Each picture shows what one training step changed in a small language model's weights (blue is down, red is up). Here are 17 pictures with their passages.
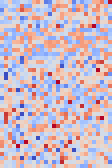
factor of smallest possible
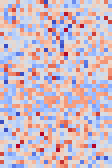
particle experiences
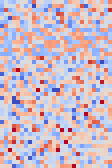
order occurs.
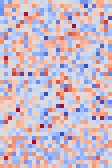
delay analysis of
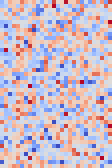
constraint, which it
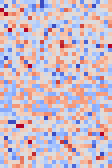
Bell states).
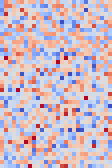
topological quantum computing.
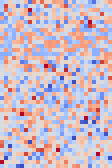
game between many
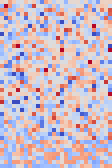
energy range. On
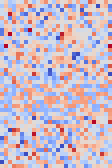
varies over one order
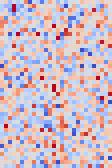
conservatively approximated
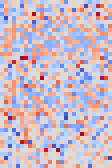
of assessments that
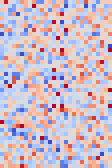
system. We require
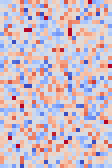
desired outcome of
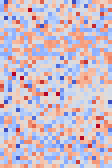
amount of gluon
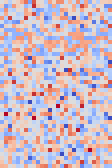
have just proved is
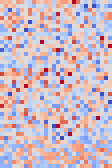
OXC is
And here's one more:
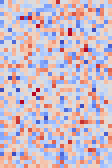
$t$ and
